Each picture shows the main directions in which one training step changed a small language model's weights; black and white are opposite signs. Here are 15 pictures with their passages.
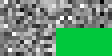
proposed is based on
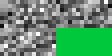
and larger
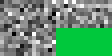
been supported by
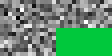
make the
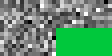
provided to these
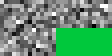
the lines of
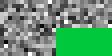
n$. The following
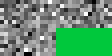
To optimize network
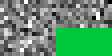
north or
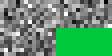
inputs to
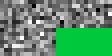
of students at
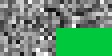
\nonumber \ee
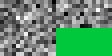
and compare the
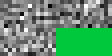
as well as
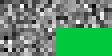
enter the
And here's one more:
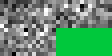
currently limited
